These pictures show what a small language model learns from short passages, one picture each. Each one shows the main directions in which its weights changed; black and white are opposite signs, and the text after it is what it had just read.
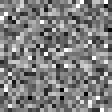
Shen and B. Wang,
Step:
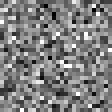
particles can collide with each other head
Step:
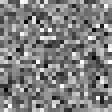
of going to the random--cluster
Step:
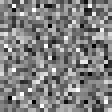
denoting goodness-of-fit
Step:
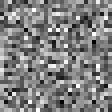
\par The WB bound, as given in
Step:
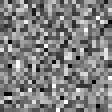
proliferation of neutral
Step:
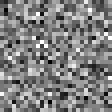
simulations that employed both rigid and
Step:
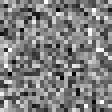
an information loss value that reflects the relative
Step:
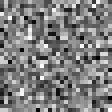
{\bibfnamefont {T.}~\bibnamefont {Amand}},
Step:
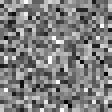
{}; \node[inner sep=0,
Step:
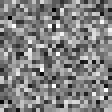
large soft SUSY breaking masses for
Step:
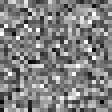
\left. +i\left[
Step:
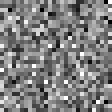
element A is activating element B, while
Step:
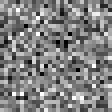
University, Kyoto 606,
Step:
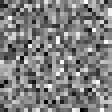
Mouillet, Lacour, \&
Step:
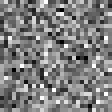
one of the principle trigger requirements
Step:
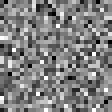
series, one for each wind turbine, with
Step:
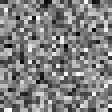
attributed graphs that contain a set of
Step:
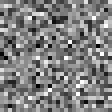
an upper bound for the useful slant
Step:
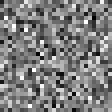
presence of many inflaton fields whose collective
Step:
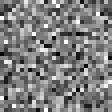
Unlike the reduced entanglements, the
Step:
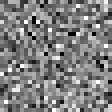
of the temperature to shocks from merging
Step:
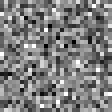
{\bibfnamefont {W.}~\bibnamefont {Cai}},
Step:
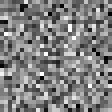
i.e., some form of printed
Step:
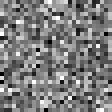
polarizability predictions by all three single
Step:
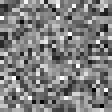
Since the flux tube has been obtained by
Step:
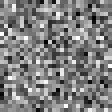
COVID-19 classification. We
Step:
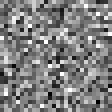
Furthermore, we observe that both the temporal
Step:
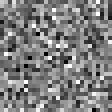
group theory, combined with standard real analysis.
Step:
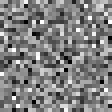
in each of four 6-hour time
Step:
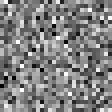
scheme is the need to know $\Omega$ to
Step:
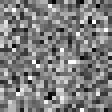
of the heterostructures. For the
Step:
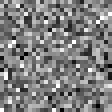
$\xi(t)$ is the length scale up
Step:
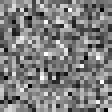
$$ The energy loss by the electron in one
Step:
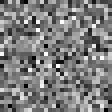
of a suitable cryptographic
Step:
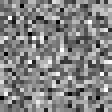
electron and the muon, the
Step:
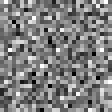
Seoul, Republic of
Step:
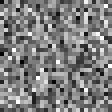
${\rm Form~ Factor}$ &
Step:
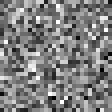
number. If such a computation is achieved
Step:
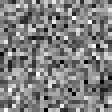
directly from raw \textit{k}-space
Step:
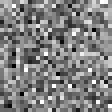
friction with load shown in
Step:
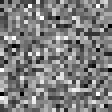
follows. \begin{remark} The
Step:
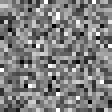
contrast to the conventional spin-spin
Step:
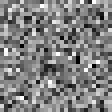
on $x$ and the mass $M$
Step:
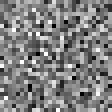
Among the use cases, deep learning
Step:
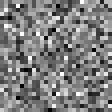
It turns out that the uplifting
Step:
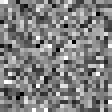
systems that does not rely on topological
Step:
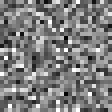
the radio galaxy 3C264.
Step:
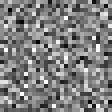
production amplitude can be written as a linear combination of
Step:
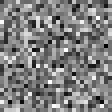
and questionable physical and mathematical
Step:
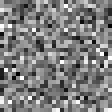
\section{Statements in a recent
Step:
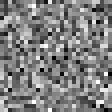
until slowly dissipating via
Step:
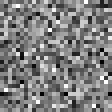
a magnetic field) orbiting an M
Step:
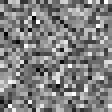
of spin helix in single crystals of
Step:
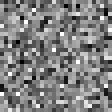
SEC is violated. }
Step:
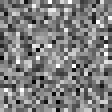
first wave ranging from calendar
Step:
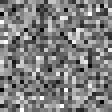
stronger EO overlap. To validate
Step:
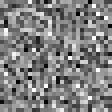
the objective value stays the same
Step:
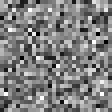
forms stripes. Evidently,
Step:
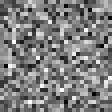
2004). In addition to these difficulties
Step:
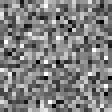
aluminate particles doped with transition
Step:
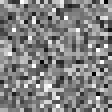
of freedom, the critical values at the
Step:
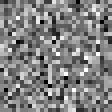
applications. PLDP enables significant
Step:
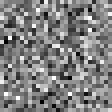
limit $E_C\to\infty$.
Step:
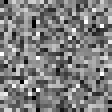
qualitatively reproducing the experimental behaviour
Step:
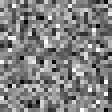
GRMHD frameworks they are
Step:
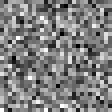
emission dynamics, we analyze the decay curves with
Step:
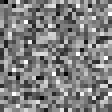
quenching process is not detectable at
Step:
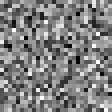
$Q$-state quantum Potts
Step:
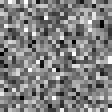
\end{equation} The projector
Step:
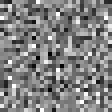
Lower panels zoomed-in
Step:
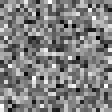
\begin{pmatrix} a+c &
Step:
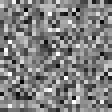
and $b$ are constants.
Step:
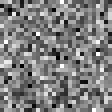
provide multiple paths for thermal transport, which
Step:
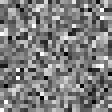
motivation to study the topological state of matter
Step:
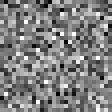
at each nanowire end. At the
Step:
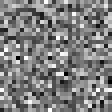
the boundary conditions on supercurrent should be
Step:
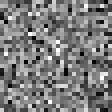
the normal respiration rate for an adult
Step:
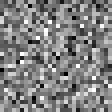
in Fig. 4. The {\bf
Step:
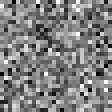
hcp-fcc boundary as a
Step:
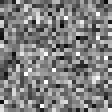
and experiments in the literature. The
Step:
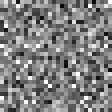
and integrating over the whole velocity space,
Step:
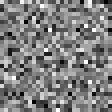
of $N$ spins gives rise to
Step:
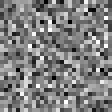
some previous GRBs such as GRB
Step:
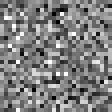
i.e. large mixing and therefore large
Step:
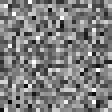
sector may either strengthen or weaken the
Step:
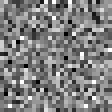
saved parameters from epoch 252,
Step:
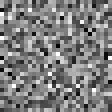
is, the complete entrainment is
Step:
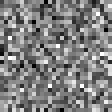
energy consumption. Moreover, a comparison
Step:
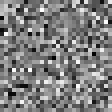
our input buffering. It is used
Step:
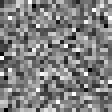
differences in language and scientific
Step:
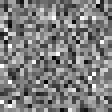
initial axion. The photon and axion also
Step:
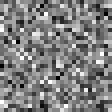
results for two additional objects: MWC
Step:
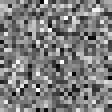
where $\omega$ starts at 0 and
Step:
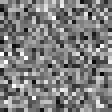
rotational collectivity. (Although we
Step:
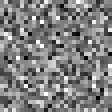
will be particularly useful for the datasets in
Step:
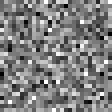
a nominal rate of 480 Gbit
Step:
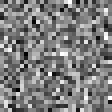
of $\approx 300$Mpc.
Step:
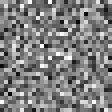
Overcoming these uncertainties and obtaining
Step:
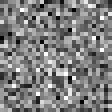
can be rejected with the success probability of
